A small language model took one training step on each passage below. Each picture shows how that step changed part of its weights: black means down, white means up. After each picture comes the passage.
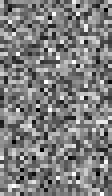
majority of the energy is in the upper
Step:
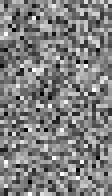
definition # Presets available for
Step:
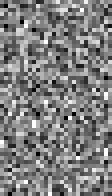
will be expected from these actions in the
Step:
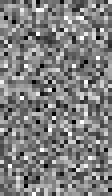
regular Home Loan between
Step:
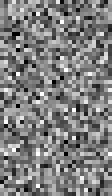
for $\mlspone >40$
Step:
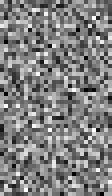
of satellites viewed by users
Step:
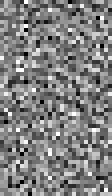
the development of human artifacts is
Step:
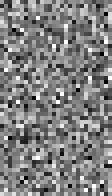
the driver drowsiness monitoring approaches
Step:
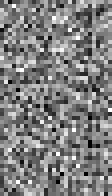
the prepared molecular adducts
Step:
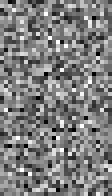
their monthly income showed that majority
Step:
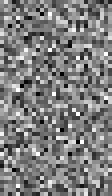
\begin{equation} {\bf B}
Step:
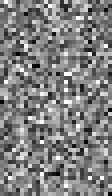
only on folk taxonomy
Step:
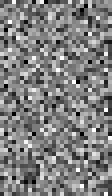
space resource exploitation, Outer
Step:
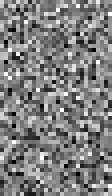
along with click-through rates
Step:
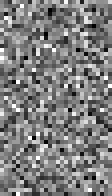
*Nonlinear Anal.*
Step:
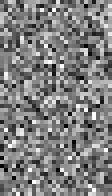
two gyroscopic measurements are equivalent
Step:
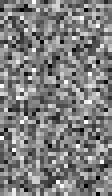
the smooth running and functioning
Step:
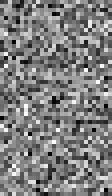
every contribution. The initial user retains
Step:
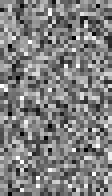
there are two antagonistic
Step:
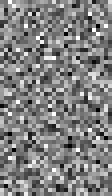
accelerator parameters such as betatron
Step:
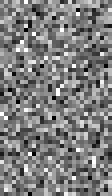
discern PMS stars from field stars
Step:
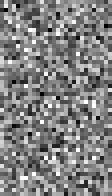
case studies presented at the workshop.
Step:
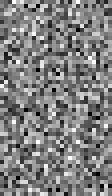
apply traffic engineering to the specific context
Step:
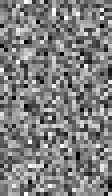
allowing catalyst-free reactions
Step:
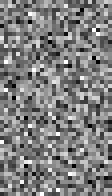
if b is true and 0
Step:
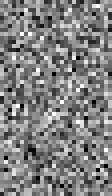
and $A/H^\pm$. In
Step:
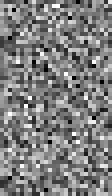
Collins¹, E.
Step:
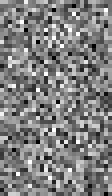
choice of $x$, as we will
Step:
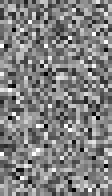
small number of steps. No asymptotic dependence
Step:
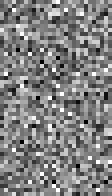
it is very important to update
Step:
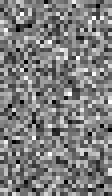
\eqref{processborn} appears
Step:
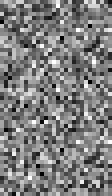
of the mass(es) of the family
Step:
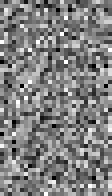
Carbendazim 12 % +
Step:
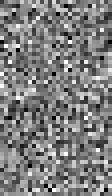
the MASA consortium in
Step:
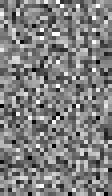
spectrophotometrically at
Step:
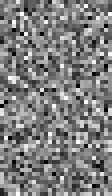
the central rest-mass density. This
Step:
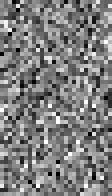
Lars Mescheder,
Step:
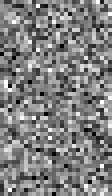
PESs in force field development is
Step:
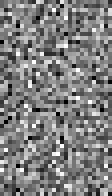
to prepare a brief that
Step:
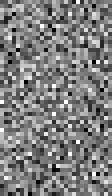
following form: \begin{equation}
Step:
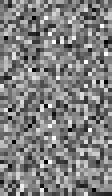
generation by the elderly [6].
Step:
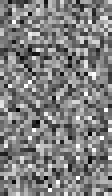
cell of radius $R=460$
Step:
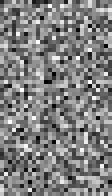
in scutellar region, fused
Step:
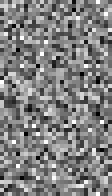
is a suitably smooth
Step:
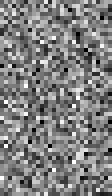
heteroscedasticity of the
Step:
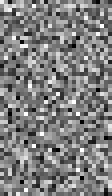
in any stage of the decision-making
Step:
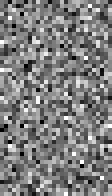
( ~ ) LaTeX
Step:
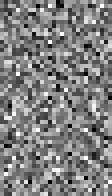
$\rho$ meson. The
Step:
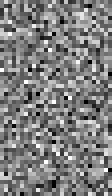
study area. These parameters (groundwater
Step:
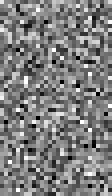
to the model parameter (for example, for
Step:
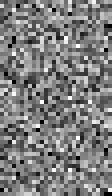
has not been used in this calculus,
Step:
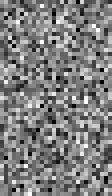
Nonetheless, it is possible
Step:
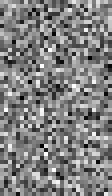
nature of charge carriers in
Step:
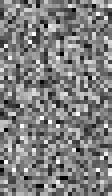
to packaging end of life involved in
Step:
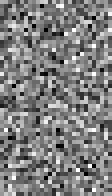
delay occurs on both sides,
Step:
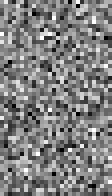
be replaced with appropriate values at implementation
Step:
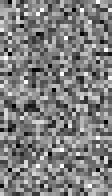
contribute positively to the health and
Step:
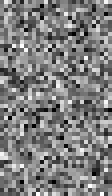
attitudes include 1) how they
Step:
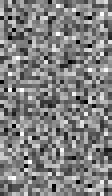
against unknown or zero-day
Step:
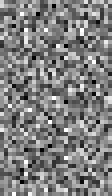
Jax Law, Noah
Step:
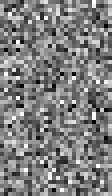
boundary. In principle this boundary condition can
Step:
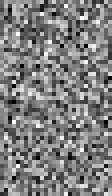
is present with probability $p$ and
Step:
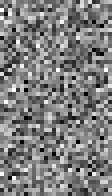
satisfied exactly by rational
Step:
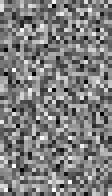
GW170817 based on light curve
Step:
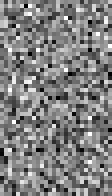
of the Synthetic Circle
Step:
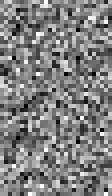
recharge occurrence. Figure
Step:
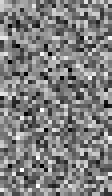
our paper. Thus, we again suggest that
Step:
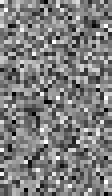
because I really do not care how others
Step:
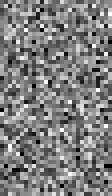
or hard assaults in form of physical
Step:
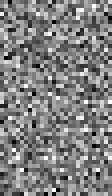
a lower RMSE compared to the
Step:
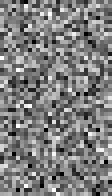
the decision-making process and lose
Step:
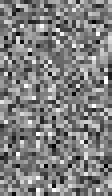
dendrogram. Cluster analysis has
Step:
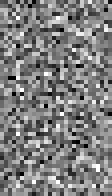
Screening and prevention are
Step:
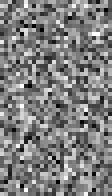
is to use a macro that will
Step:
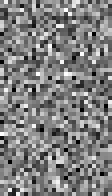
remember that lectures usually
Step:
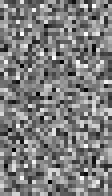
connections. This structure enables modeling
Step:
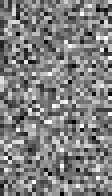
to Thevenin-Norton
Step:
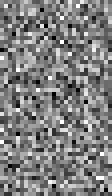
the $a_n$'s and
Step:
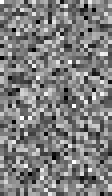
Sebert, Oulu
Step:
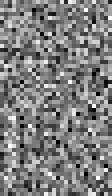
model (black dashed lines).
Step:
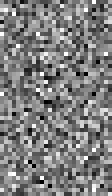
channels $\bU \leftarrow
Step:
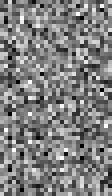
become a learning organization, not a
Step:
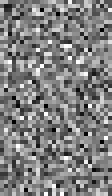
with a SOC of $\approx$
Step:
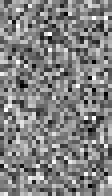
data set, when we classify individuals as
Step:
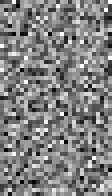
History Version Date
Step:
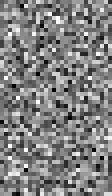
that usually appear in nonrelativistic
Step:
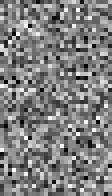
which the antidiabetic
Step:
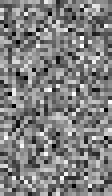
have the vibrational characteristic in
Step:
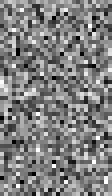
this study, several stars exhibit
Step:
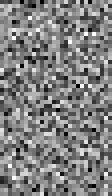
velocities. \item Optical
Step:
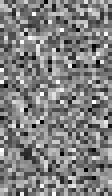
natural intelligence of human,
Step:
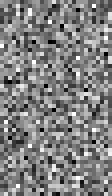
markets, international capital
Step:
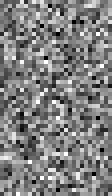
and frequency‑domain formulations
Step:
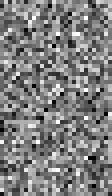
$\gamma$-ray production data (solid
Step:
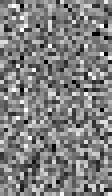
Schizophrenia is a mental
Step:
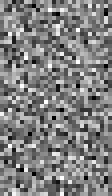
explored to experimentally demonstrate highly
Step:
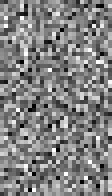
Belgium Tel +32
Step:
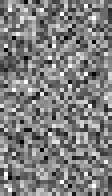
exactly $1/3$ of the
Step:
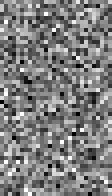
acknowledges NSF
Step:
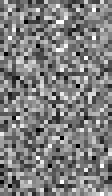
to syntactic continuity by
